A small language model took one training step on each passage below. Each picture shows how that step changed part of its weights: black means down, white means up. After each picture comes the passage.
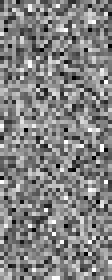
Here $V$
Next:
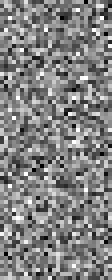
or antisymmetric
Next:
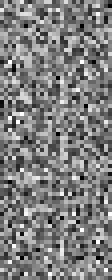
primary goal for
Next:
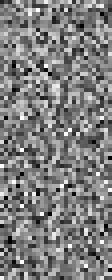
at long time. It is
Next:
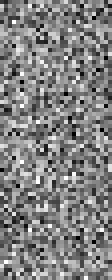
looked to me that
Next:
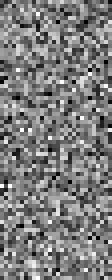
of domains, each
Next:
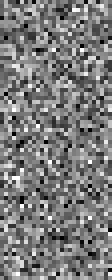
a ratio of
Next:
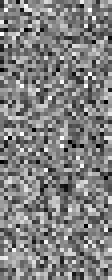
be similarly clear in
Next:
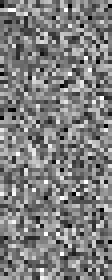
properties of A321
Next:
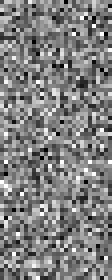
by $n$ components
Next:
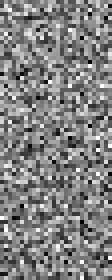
strong pair compatibility condition
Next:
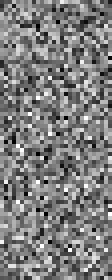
of $\mu$ and it
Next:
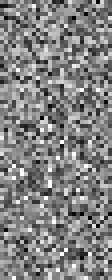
lemma. \lem
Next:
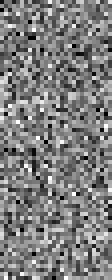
between the estimated Q value
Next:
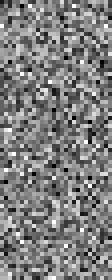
For each $n$ in
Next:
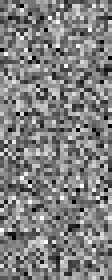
and polynomials
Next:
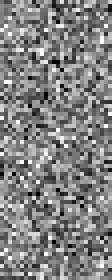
in the intersection of
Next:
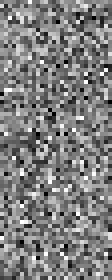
is an injection.
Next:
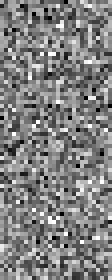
the largest
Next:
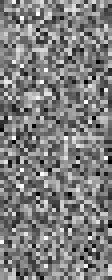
that by Corollary
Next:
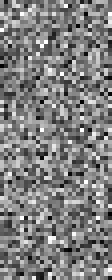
\theta$. The seven
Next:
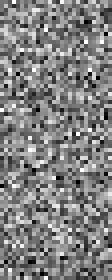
the superposed state as the
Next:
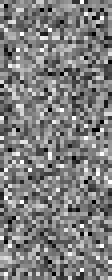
doped samples,
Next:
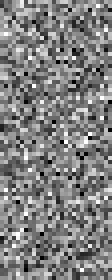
dominoes are
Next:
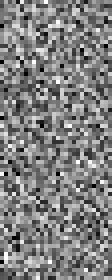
generalized solution is used
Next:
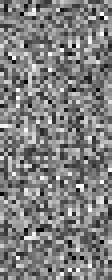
the cyclic
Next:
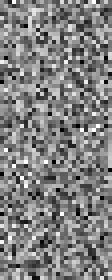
the calculation of the
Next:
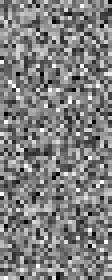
and level spacing can
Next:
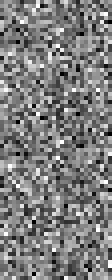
Of course,
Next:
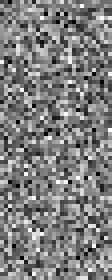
enters the second
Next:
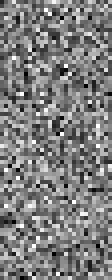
port 1 with a small
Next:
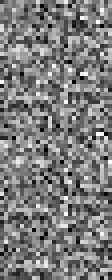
distinguish a positive
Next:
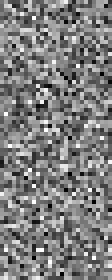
densities produced by
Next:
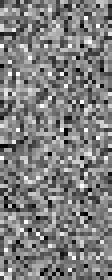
continuity if some of them
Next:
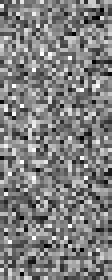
the combined effect of
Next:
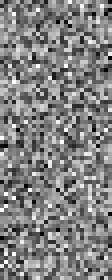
and heuristics
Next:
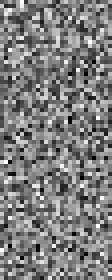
constant. Initially,
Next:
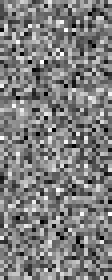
understood as a
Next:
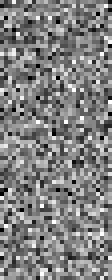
and upper bounds
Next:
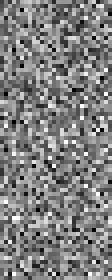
a non-trivial
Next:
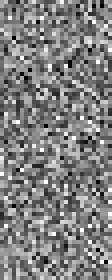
constant $c>0$
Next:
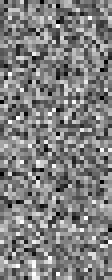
ranks of these
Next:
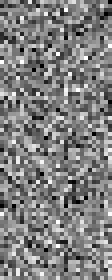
and J. C.
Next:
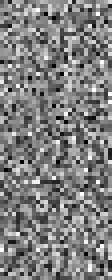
higher degrees
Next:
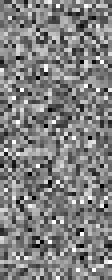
to $P$, and
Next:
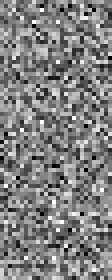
$X \longrightarrow
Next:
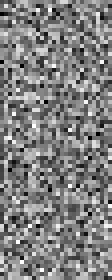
connecting the projections on
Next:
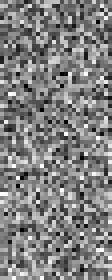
S4 | Sleep
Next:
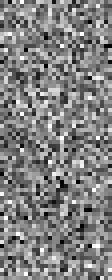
ways. We see
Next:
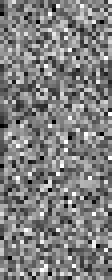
if $t \notin
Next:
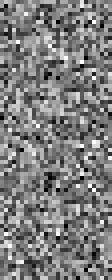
of 'patent
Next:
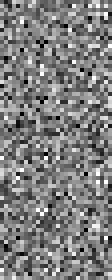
\partial_\nu =
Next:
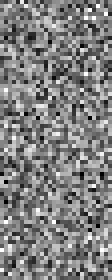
a given linear partial
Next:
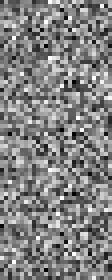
LUMO of
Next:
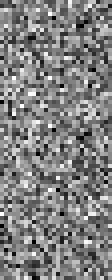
the ability of a
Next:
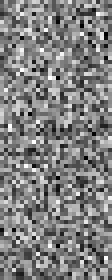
description of the Universe
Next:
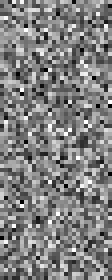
fast variable. As
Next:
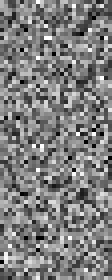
dead time is less
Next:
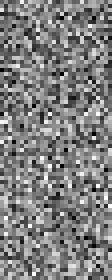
dose, Medical
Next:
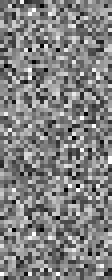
dual polytope
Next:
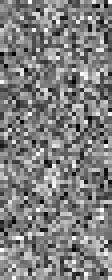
EZ(N) between
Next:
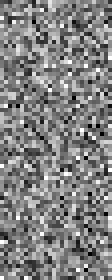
CNN where all output
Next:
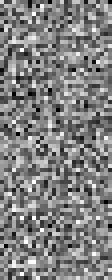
as the anchor
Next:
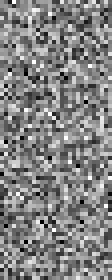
the fact that it has no
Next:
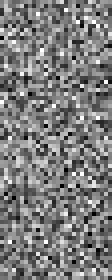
$\mathcal{C}$ such
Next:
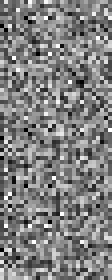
this point, we make
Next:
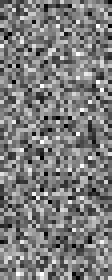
title = "{The
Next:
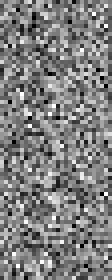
(position only). If it
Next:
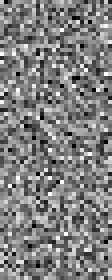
term and enforcing
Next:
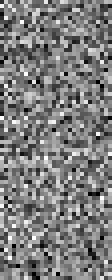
equivalence of the corresponding
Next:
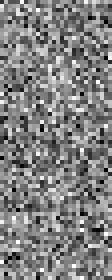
assumption holds for the
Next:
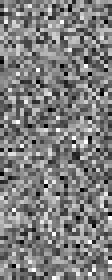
group $G$ of
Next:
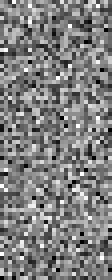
the special\/
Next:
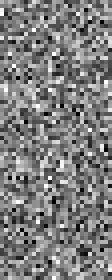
as follows: $$T
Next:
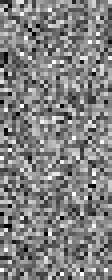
gamma function has the following
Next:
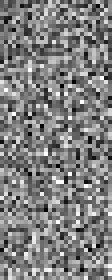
SFR with the
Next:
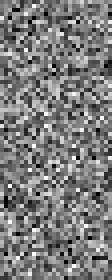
are visible.
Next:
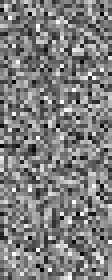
be the coboundary
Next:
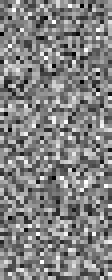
symmetry breaking
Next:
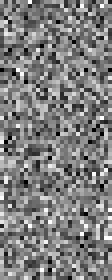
exists and is unique,
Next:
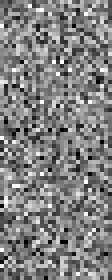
This topology is called
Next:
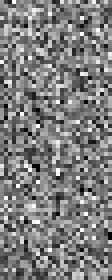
the property, on which
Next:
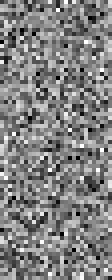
mesh, where
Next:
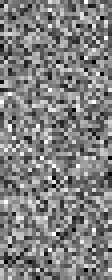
are eigenvalues of the
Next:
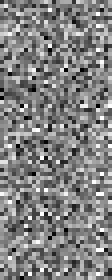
solar driven
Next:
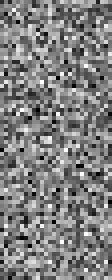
as they are similar for the
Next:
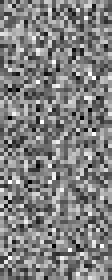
even below this value as
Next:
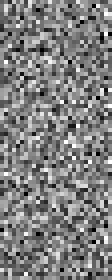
compact interval,
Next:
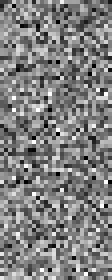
of the form $K =
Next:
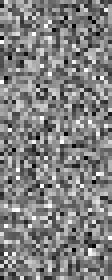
Therefore, one of the
